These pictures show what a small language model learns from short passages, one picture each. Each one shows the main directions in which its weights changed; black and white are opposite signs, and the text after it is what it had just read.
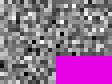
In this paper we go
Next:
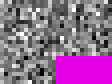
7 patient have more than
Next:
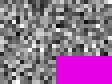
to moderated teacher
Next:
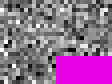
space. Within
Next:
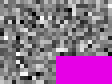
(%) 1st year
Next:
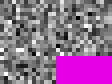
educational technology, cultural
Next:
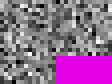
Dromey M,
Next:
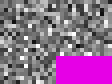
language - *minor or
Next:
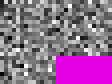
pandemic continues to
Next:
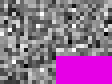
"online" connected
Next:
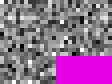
Several approaches
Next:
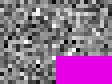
of biochemical events
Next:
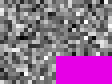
assessed how gender
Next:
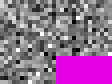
study and from this 1
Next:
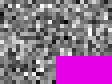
of the undamaged
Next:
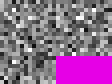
students increased to 36%
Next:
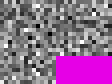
temperature applications. The
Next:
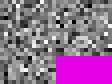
management to make decision.
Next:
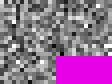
European conference are as
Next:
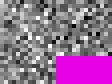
types of leaf
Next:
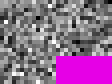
for Adsorptive
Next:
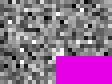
be as a result of
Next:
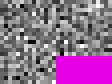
on the sensed value.
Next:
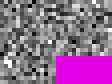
} \sigma
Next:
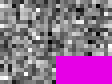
2) Most important findings
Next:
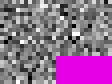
and communicates relevant
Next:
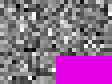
oxidation for
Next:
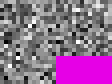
with communicable diseases
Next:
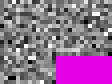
support in conducting the
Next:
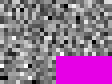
elegant. Key
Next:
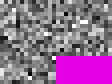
Finally, at
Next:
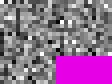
South Bay,
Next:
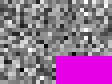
generated in the generator
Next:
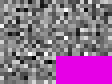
and not to pass it
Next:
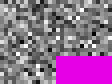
was carried out during the
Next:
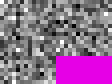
LT (Nm)
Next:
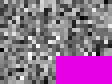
a common protocol to
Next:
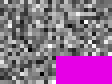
model of the group of
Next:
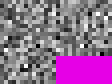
examines the technological
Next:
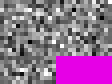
for Dementia
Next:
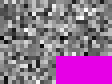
the same dataset 2.
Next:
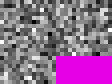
a) ensuring an increased
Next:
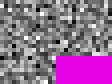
University of Puget
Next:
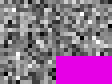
places attract more
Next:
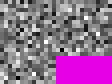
cyanides to
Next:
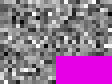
emissions. To
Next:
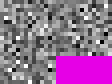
but in long term,
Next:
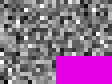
Lewis M.
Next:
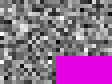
for developing quail
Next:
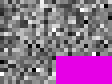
are realized through the
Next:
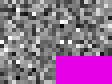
species and developmental
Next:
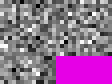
targets. This is
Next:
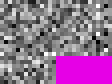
For years, more and more
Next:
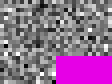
and establish social
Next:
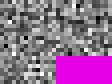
use of peer assessment
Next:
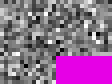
this equation due to the
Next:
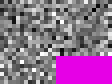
work is to apply the
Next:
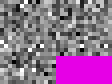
The deficiencies in
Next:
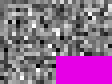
the pet trade.
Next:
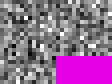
treatment often arrives
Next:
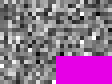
the other hand, the
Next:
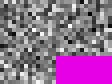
the opportunities are
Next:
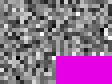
his torturer
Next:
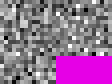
operational data (data
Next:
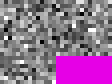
which facilitates services
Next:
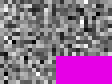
region. The value is
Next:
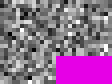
4. Learning to
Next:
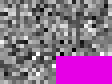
potential progression, and impact
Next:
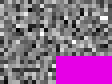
beauty of the
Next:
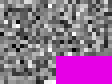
prioritization and
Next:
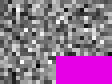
technology are being developed.
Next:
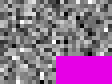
No. No.
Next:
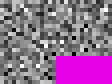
satisfy their needs
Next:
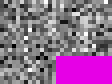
Certain demographic variables
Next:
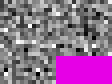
as risk management strategies.
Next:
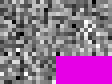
available in Nigeria
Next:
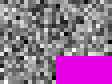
is represented by three
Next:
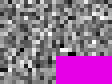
use any mobility
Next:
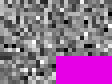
present nitrous
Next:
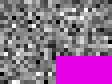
permutation test
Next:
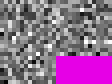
blood pressure of
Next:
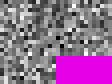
of Bologna,
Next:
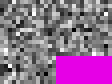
by defining a
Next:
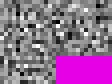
Oxygen and water
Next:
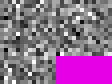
management and enhanced
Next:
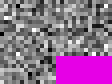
online version at
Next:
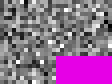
The study provided how different
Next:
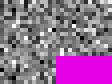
The band around
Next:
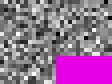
was largely seen
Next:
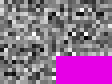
questions provided. A
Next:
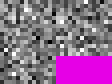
Experimental 10
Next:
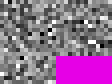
major companies in
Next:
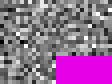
and implementation in the
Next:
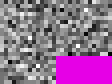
of linguistic
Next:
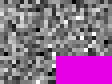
of 12 strain
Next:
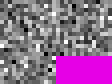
under study. In regards
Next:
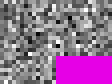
the quality of foreign
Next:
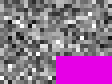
that in their study mild
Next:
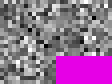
the energy generated in the
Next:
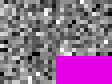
a fifth order system
